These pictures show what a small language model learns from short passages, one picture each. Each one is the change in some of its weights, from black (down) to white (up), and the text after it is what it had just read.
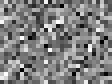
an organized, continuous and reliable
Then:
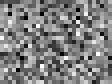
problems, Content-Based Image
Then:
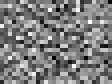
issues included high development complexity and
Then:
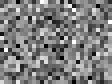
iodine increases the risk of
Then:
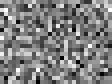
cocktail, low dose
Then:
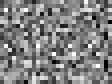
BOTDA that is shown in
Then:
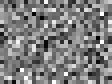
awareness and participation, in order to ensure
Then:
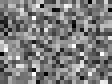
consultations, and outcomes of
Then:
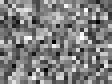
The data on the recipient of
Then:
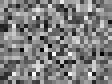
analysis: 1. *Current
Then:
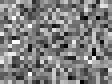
altered their identities or
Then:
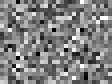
occur at the early stages of the research
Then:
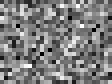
learning in the classroom. This study aims
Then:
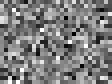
the terrain normal. Before running
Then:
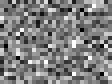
than two members’ has A,
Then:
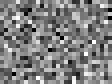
square errors (MSE) corresponding to
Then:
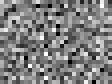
ontological and epistemological questions
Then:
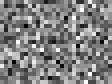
effect in 2021 through a Climate
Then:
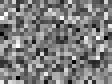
agreement. - b) An excel
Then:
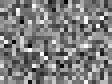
interesting: If there was a deviation,
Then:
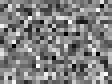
of Ca^{II} to explore
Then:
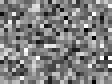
wet feed, without pH having a
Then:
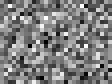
The width of the modelled carbon
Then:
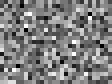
and industrial waste, along with their
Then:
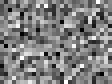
the world, women earn less money
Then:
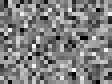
failures due to complex evaluating processes.
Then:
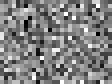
installing the screw, it is
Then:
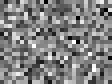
misbehavior among a subset of
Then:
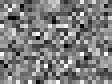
observed between water fluoride levels and
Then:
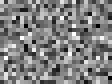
network traffic and facilitating remediation
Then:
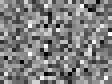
High speed images of high speed tensile
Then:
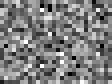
CD11b-positive cells
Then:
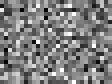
power and their vector sum is equal to
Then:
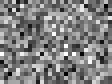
east side of St.
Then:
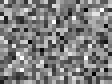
we can assume that Armenia
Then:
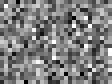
neutrophils), T cells, stem
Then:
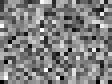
paper simulates and tests the performance
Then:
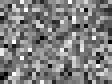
*Dal* to make it even
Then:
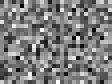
the importance of continuing aspirin
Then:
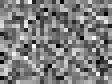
and products can provide greater spatial coverage with
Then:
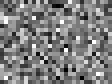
MA, DA and AV carried
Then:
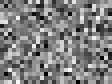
human rights in contributing to, and
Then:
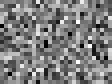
Indirect cost, Payment
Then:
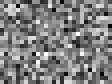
foliage with droopy
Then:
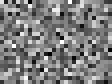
: Output SPSS 25 Based on
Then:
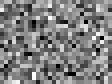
it is complex as numerous ways are responsible
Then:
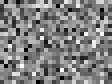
research fluctuates the scope of these two
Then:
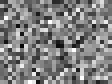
detection on RUL prediction using a structured
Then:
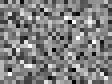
Abstract—The evaluation of the
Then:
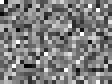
also contributed to more screen exposure for
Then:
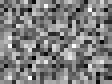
where symmetric dependent cell ranges
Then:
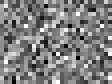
the support of navigation systems, the
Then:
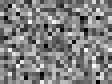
needed to enhance work efficiency and explore the
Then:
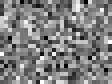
OFDM signals is conducted.
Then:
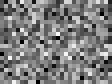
standards feature characteristics exercise a significant influence of
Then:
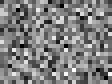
accuracies of the land use and
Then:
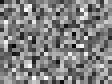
disagreed that mentorship
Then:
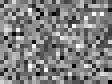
interface of nuclear power production with
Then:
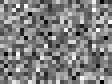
processed by one fully connected layer to output
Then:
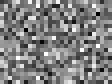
to reduction in machine cycle, variation in
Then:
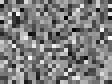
Additionally, this concentration of capital in primary
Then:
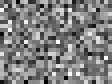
affects environmental spending. Figure 5:
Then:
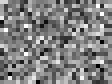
electroacoustic works throughout the late
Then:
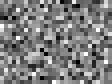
therapeutic devices incorporate pressure sensors made with
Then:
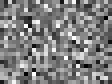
and accessible coherence control of single
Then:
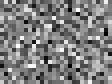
values and principles essential for the health of
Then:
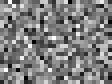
Quaresma, F.
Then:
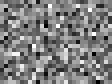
scope: it not only includes the production
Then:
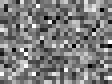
of room acoustics is highly important
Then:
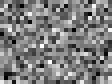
as industrial plants, were grown in
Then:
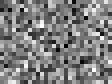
from National Museum of Roman
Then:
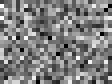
other characters. Just as the
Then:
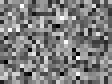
AI for decision-making and
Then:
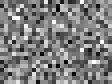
22, 30], residing in areas
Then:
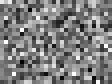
- Chakrabarti
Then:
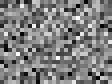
stark contrast, 34 many animals including
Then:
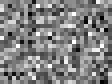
their protection during their travel as it was
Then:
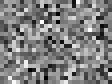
by the young age and aesthetic
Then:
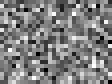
according to the requirement. The collected data
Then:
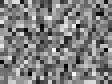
not, record the GPS coordinates
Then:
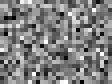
relationship between agrarian law and land
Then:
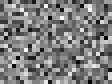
and cumulative percentage is 100%. Table
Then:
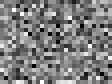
extent of their social media use. 10
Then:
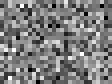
until 2060. Stefan
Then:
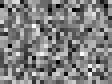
and PSH = possible highest
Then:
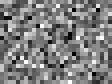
management who made this decision. I also
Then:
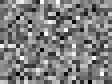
would be extremely valuable if each instrument
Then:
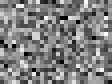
for India and Iran is to maintain
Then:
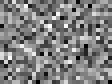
specific component of the anthropometric field
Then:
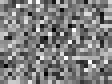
highly recommended to involve an information specialist
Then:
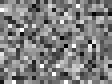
Board for Technical Education
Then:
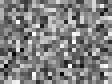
it would have been unusual to
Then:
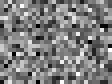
30.01 percent, among which
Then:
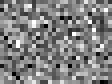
level of protection that required to secure medical
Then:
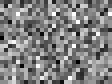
bar ventrally narrowing to
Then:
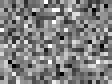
felt at the religious level, where human
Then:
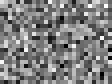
organized criminal groups. The Commission proposed
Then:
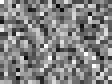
had found ways to respond to these
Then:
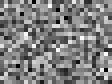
of the leading factors associated with
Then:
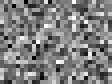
urban functions (such as housing, infrastructure
